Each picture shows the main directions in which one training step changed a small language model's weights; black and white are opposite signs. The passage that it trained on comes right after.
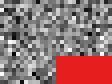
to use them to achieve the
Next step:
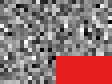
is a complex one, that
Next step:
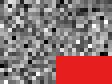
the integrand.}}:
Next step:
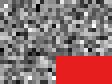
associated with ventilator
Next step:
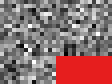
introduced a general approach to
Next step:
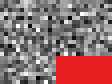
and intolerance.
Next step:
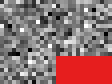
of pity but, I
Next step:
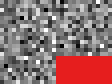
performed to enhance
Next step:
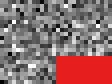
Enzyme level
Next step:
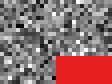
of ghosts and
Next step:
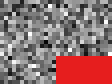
their often-fragile
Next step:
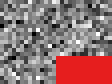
relationship between holography
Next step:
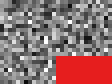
following free parameters \be
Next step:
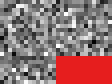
is superior to the standard
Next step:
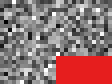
the two ribs For
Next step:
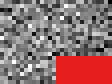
maps showing those
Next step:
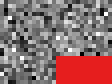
The datapoints
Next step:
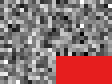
waste into a useful
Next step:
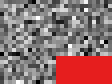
F. Roos,
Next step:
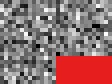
nima degan
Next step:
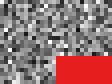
вбачають у
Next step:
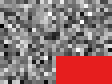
or Normal - and
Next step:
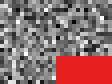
de Dispersão de
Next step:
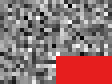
presentaron dichas
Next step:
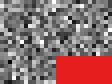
model of civil
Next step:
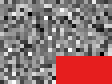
water vapor. With
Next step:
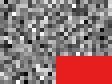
superficial helium
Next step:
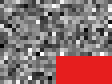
of the signal, an
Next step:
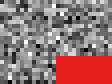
gelten, aber
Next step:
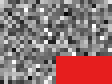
the training is completed,
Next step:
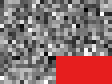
example for 1000 simulations of the
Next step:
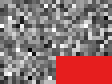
chiqishni talab
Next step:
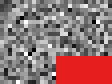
Oerlemans, and
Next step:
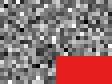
frequency $f_+$
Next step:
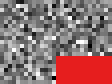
experiment was designed to
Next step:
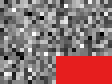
Web Appendix
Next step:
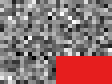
primarily between analytical and
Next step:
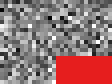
Toshkent –
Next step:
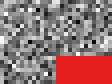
two bases with two
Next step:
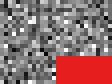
chloride and
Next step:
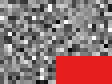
Bandung **Alif
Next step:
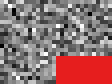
(at the farm
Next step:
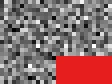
has already been identified as a
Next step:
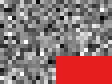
by the mobility of
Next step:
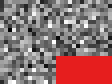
this dataset public. We
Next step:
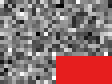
common understanding of the collective
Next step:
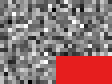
a cabeça
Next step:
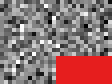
va raqamli
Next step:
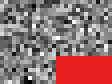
total number of orders
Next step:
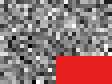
have an appropriate level
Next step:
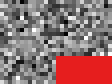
CVO is that of
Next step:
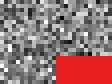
including creating media or
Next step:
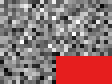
типу и
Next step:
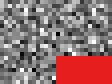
the instructional design applied
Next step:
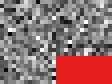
tolerated, and may
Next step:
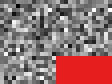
Diagnosis was
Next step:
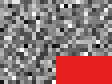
identifiers such as
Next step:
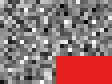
the largest share.
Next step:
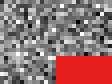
play a role in providing
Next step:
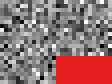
il software GNU,
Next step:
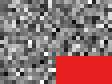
grupos diversos,
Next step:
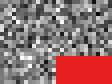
to the steady state
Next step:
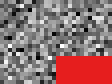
in Belize include
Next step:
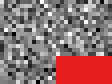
still holds for a sample
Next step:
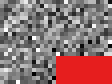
more effective policies and strategies
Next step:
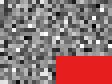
adopted as a broken
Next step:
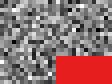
overlap with the three
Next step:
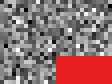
a challenge,
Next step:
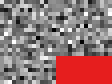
hgt' :
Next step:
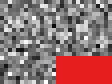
va protezlash
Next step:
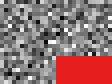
has some technical value
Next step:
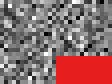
2$, the integrand has
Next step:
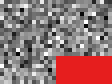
from the USFDA
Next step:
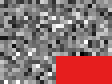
topologically robust
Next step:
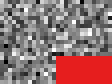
the mutual information between
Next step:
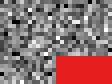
analytically both using the
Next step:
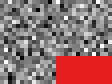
frequently share model
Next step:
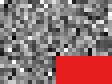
привело к
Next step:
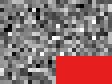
of India is often described
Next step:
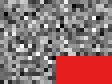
sua totalidade.
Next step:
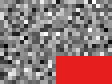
image, illustrating that the
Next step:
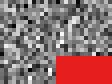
casos**, a
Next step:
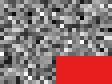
to distinguished
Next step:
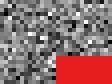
The width of this
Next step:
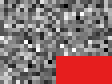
distributions that we can get
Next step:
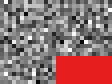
EOSC environment.
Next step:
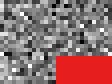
themselves vary
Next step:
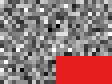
the statistical requirement per
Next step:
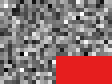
Charlie so that
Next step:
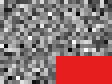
shows the results. Section 5
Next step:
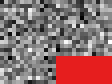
including myths and
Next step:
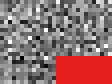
less effective. This suggests
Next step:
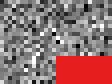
its very low central surface
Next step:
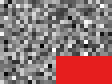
РФ, в
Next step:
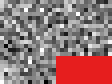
the high $T$
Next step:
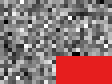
open appendectomy
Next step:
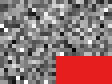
adiabatic losses
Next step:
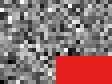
an issue that we
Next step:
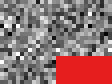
and validation of safety
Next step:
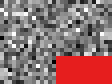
time of order unity,
